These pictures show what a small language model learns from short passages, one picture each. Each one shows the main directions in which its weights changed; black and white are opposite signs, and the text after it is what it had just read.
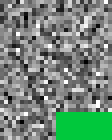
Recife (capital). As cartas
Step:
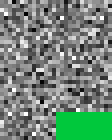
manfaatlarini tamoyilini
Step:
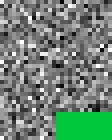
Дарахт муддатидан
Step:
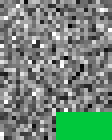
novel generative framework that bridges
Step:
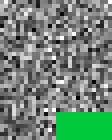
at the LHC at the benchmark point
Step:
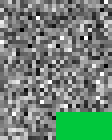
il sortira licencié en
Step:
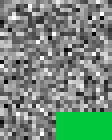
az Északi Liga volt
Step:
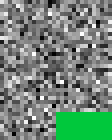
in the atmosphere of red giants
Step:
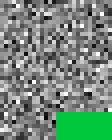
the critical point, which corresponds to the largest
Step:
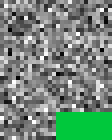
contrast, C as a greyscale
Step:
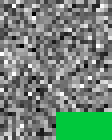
aux chocs climatiques,
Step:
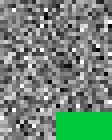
SFB 881 The Milky
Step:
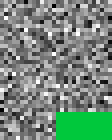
Tian and Lin Cai are with the
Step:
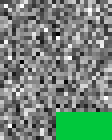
lado, o nordeste apresentou
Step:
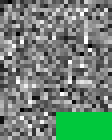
наука - суспільство:
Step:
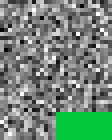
set. Models are trained with different linear
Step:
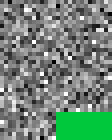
ham, nevaramga ham alohida
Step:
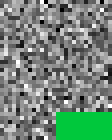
decisões clínicas.
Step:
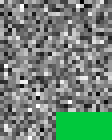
kasalliklariga, yotib
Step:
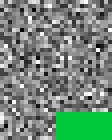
does not need to produce perfect
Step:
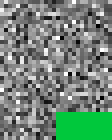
the states of the total system branch into the states
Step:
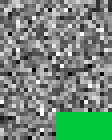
Услуб ва материаллар.
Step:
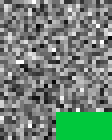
landscape, i.e. more
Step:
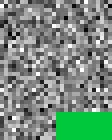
discuss two major issues in mega analysis
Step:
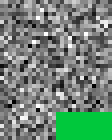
úyreniw procesi
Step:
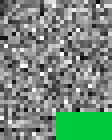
from unity is almost constant at higher
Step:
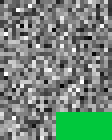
«Историческом вестнике»
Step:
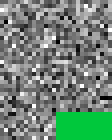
one can use some findings from the site
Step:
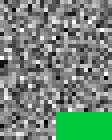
x or y directions by tilting one
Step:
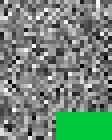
trace the main ridge, or
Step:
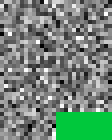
from the Commissioning Run of the
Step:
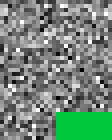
have checked the validity of
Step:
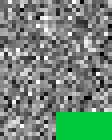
These improvements are obtained on standard production
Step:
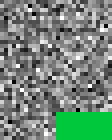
cumplimiento de la terapia de
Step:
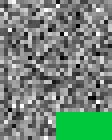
detection of preeclampsia.
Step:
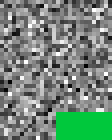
Y de la mayoría de los sistemas
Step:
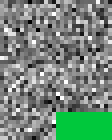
the principal constituents of air,
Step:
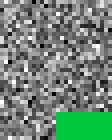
слова: образование,
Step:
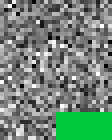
vera* L.) seedlings in
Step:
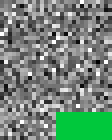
orzusida nafas olish bilan
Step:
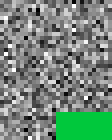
théoriques dans au moins
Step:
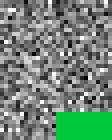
system, the distribution of microstates in the
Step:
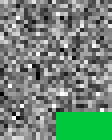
a given depth, the load is
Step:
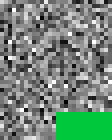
de processos. Também é importante
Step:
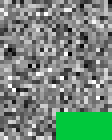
In contrast, the rest of the
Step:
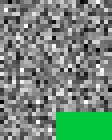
éprouvent des difficultés à
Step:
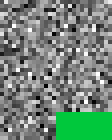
położony jest w
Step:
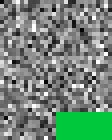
95 Камилова Наргиза
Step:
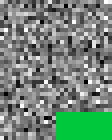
pulse will excite its translational
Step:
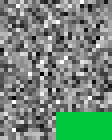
for Lens Air Gaps.} The
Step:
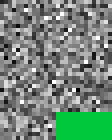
\ref{fig:fig1}] in the
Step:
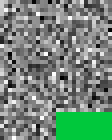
temperature. The bottom solid line corresponds to
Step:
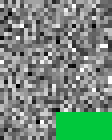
energy degeneracies there is a one to one
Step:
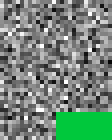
kontrol, sedangkan nilai
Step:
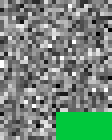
ion mass spectrometry measurements. The
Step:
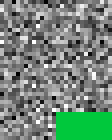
is the same in both cases presented here, as shown
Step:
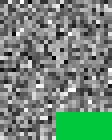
Gastronomi ve Mutfak
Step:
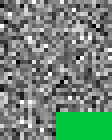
with the condensed pion field is much
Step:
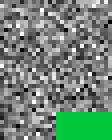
доминантность США.
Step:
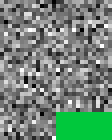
existing social theories, and then operationalize
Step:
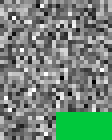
average approximation ratio of the Max-Cut
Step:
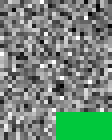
проживания в регионе,
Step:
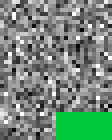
растениях содержанием
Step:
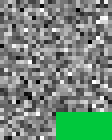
– deb ta'kidlagan
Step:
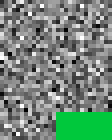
bo‘ldi. Bu ketishda
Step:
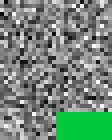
Kazanskogo universiteta*.
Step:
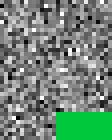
temperature modulation of the coercivity
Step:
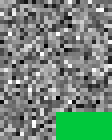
Ridwansyah. Aplikasi
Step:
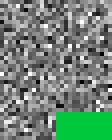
interface and the threshold shows a
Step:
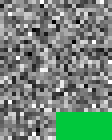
consider the polycyclic code generated by
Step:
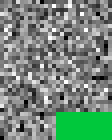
confounding neurocognitive
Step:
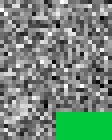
to capture all the quantum features of quantum
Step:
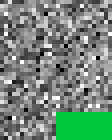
integrable quantum systems} {\JP {\bf
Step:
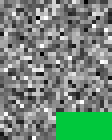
could be shown during the study. **Study
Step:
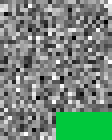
por 'Trump Sim —
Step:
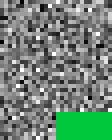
altogether, being replaced by
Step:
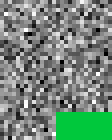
“El juego le cansa,
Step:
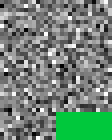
NATIJALAR Tahdidlar
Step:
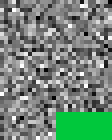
g'oyasi va ma'naviyat
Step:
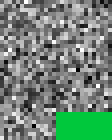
thesis of Espinoza [3].
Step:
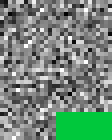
jos u - san-do el des- -
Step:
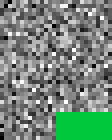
\label{fig4} \end{figure}
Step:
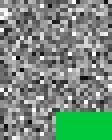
that $\langle W_C \rangle =
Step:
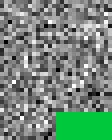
lingkungan harus bermula
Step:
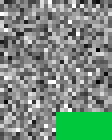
ularning barcha yechimlari
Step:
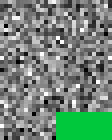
the noise level requirements in the
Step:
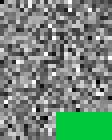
comprometidos en la compasión, en
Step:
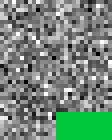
industrial configurations, such as the
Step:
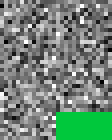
als zou blijken, dat het
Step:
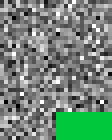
small, $D_0$) causes a
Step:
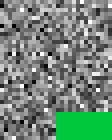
Discourse Reader*. 2nd
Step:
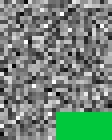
albatta. Zero inson
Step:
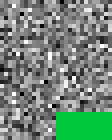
Ignoring the gauge
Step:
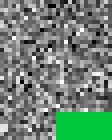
$\alpha$ and $\beta$ will be
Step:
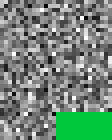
в поиске наиболее
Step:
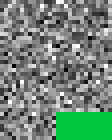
for bare-ion collisions, only
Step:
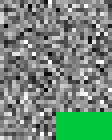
Sūwretlew hám
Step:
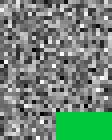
of a matrix, we obtain the following additional
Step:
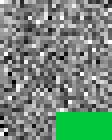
the inertial reference frame from which the
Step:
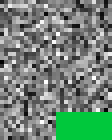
maqsadi boshlang'ich
